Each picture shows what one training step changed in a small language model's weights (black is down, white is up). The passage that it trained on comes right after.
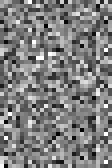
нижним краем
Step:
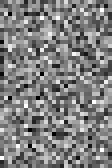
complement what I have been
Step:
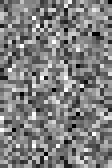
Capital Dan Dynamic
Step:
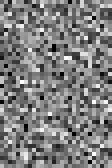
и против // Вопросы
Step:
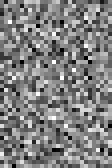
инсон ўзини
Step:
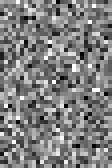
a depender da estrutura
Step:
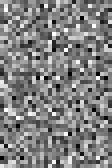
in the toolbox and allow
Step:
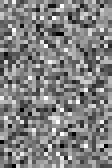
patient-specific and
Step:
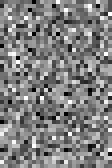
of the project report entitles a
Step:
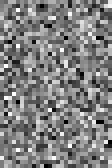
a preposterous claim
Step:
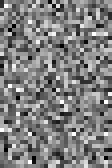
they consented to the publication
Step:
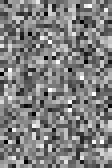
ignorance as most of the
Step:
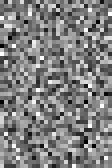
деятельность помощи
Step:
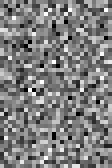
no trânsito cresce
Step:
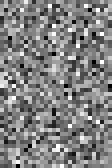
s-a stabilit că
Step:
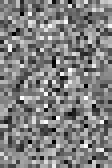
es el nivel primario con
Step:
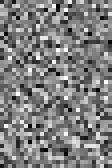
du MNAR de Mérida
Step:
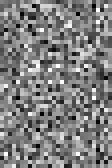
а отже, і для
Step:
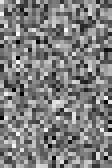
of children to educational services.*
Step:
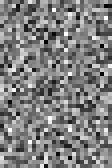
created. These terms include
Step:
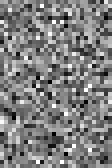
number of challenges in the few
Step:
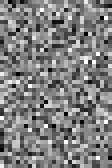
in any medium, provided original
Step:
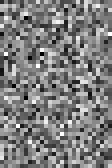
challenges by drawing
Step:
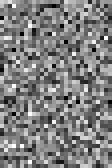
that the high prevalence of
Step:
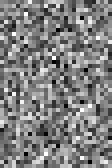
**Methods:** Cross
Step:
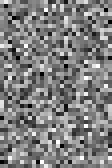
Tobias Petersen
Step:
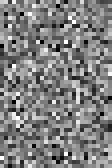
Organization E-mail
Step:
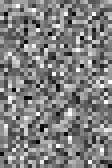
neutrosophic method for the
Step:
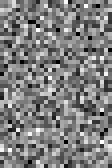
reduction in radiation
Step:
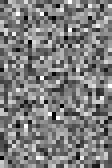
on response and behavior in
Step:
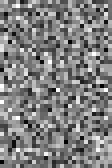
voltage in the range of
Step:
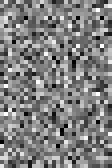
mendorong semangat
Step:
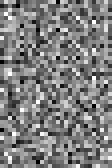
encontraba bien
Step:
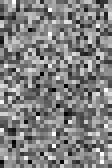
measuring their concentrations and the
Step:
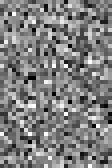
Table II. Table I describes
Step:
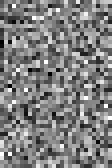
been growing rapidly in
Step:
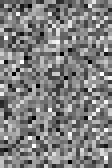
medicine has accumulated
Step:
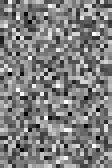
the foundation in supporting the
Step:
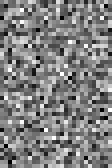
etilishi, funksiyalari
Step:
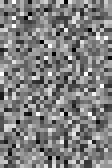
during day and night,
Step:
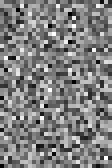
emotional changes, as well as
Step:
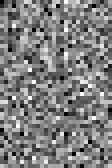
ve diğerlerinin
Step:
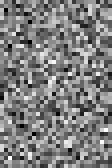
that the problem of educational losses
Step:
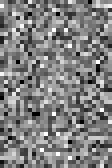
study, showed results of 75%
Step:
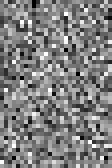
potentially may compromise the
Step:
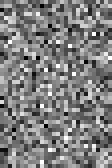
Sundarbans: A
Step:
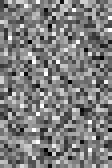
Dynamic circuit is also
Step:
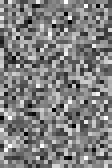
the following overview of the main
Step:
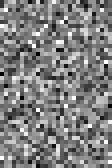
o'z xissasini
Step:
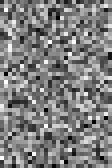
Mereka menjaganya
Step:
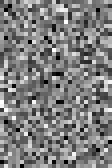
resources. Likewise, the
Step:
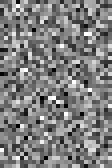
of a MAF will be
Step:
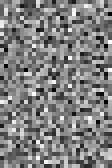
lines, block quotations
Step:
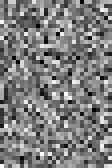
rivista Papireto,
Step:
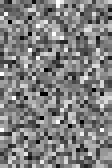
d'exemples de ces
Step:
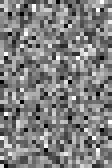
Bu ko'rsatkichning
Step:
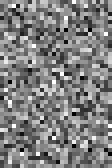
los bombillos para
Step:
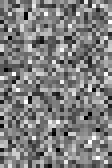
бўйича иккита
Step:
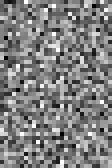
În acest contextul
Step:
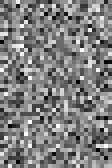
village funds has increased every
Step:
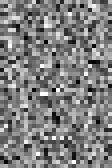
condutividade elétrica
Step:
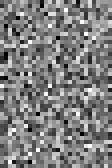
dieron cuenta de
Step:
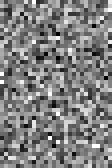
їм завдань;
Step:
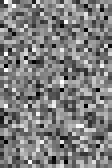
от первого брака>
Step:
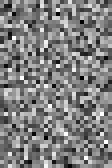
Reallexikon der
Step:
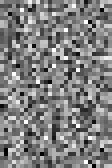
Oeiras 24 -
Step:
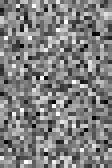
in India can be traced
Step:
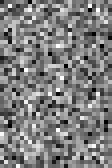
чемпион мира в
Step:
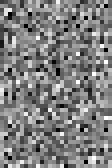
challenges they have been facing in
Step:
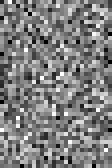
2024). In the context of public
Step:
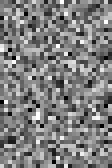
I'm not really sure
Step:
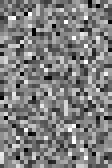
flask containing 30 ml
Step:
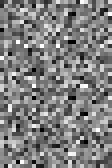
uzdevumu un ko
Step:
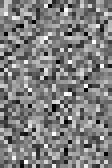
que sea muy buena para
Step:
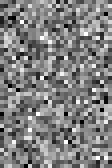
in load, to drive a
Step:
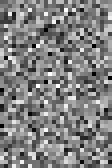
cortada pelo rio
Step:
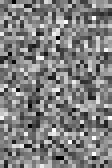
том, как КГБ в
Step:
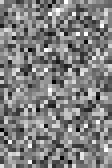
initiative “BRICS
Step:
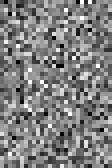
lærere i den
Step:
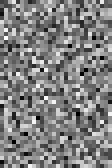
that of the cement matrix and
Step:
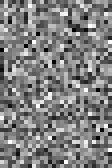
becomes increasingly important to address
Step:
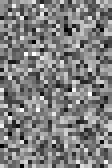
pedagogical technology, natural
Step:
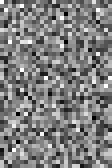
hectares) in
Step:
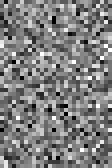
и Ташкентской
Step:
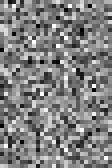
predominantly emerges
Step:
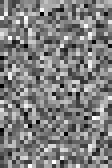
exploração e análise de
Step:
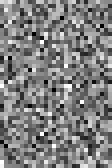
et de pressions sociales qui le
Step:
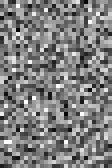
of on status interval,
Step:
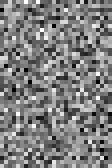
understanding of search strategies, especially in
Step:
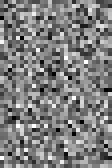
the authors obtained both good and
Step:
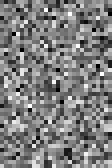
aggression, antisocial
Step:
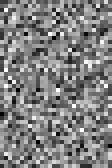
moslashuv muammolarini
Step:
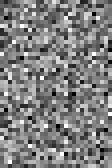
o setor público
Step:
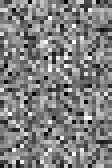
U «Tadbiri
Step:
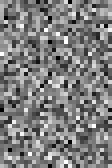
PC, CARMENA
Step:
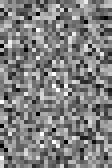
norms and standards across some
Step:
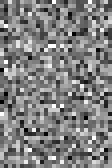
crosses the literature on fiscal
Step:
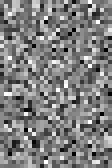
Research Article An Uncultured
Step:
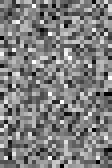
fodder (Ankur et
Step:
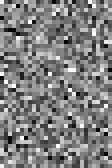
bo'yicha to'liq
